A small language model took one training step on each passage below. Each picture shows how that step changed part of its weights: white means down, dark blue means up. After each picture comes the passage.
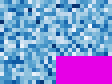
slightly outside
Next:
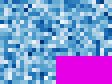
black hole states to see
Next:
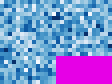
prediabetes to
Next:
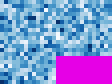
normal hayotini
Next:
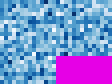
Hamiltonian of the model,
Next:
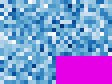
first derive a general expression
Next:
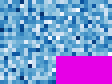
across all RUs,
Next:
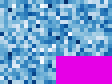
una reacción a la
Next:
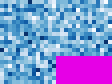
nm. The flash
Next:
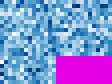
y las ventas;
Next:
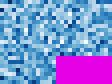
an effective and concise
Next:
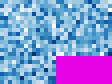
de Excelencia,
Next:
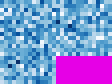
as the noise levels in
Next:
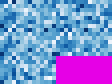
sua obra, não
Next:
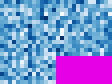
the external field was
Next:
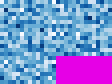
transforms, where two
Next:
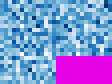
e comportamentos dos
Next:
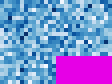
va EXM ning
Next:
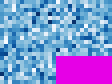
a first order transition between a
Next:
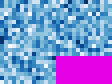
the same as for free
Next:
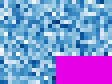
improving the utilization ratio
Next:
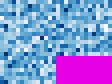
söz konusu
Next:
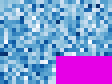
a dor moral
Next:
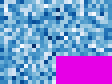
that have motivated
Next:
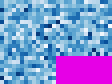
other second order terms connect
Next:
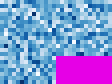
dan akhlak di
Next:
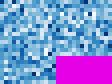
coleta de dados
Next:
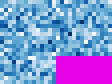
follows. Reflect the
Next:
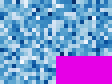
start as outlined
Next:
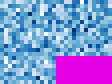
that multi-core
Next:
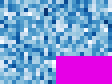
vertex and derive
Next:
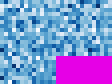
is \begin{align}
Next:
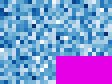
kavv2} as
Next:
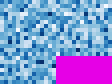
создаются в
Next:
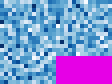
javob berishni
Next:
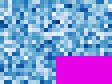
different under the null model
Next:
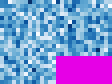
with very small linear self
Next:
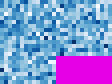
the current state of its
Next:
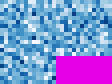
expect our conclusions
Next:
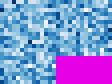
é coordenado
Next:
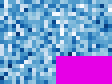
3. The optical properties
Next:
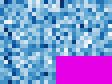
discussed above, we used
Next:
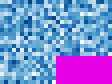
system sizes up to
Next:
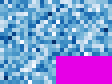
и сравнивать
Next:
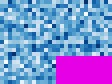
ensembles, one
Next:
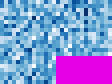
recently. The scale of
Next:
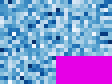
програм на
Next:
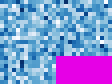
ҳам давлат
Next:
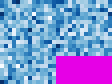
(Universidad de
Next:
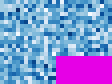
efficiency regime
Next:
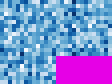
the relic density. In
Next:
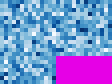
by enabling the most
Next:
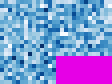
não farmacológicas
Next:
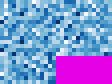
whether a company
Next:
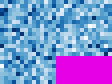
tendo como objetivo
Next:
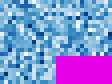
Loginova M.
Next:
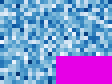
and volume conservation.
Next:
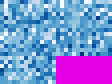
that these algorithms do not
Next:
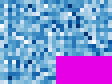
correlated systems involving the
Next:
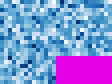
\cos(\gamma)$. For
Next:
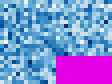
envelope appears to
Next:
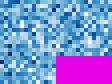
Kopral Ramli
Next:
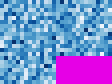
Cukup Layak
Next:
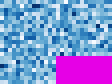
maxsus ishlarni
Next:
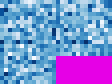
o desenvolvimento
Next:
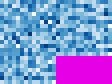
scaled radiation field of
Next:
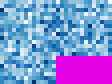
used descriptive applied
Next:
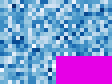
\includegraphics[width =
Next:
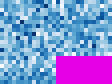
that these multiplet signals
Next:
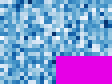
Analytic. -
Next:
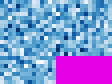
и тактиках.
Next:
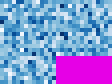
is determined by the energy
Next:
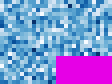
\end{equation} In
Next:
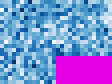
the atmosphere
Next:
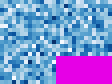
model with imperfect
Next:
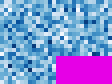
equations. However this is a
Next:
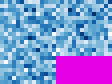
can be much larger than it
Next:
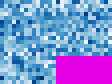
to the free parameter that
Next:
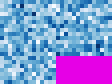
ignored, such
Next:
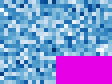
real (Vaswani
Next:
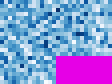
и других
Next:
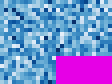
no observable effects on the
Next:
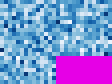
approximate power spectra in real
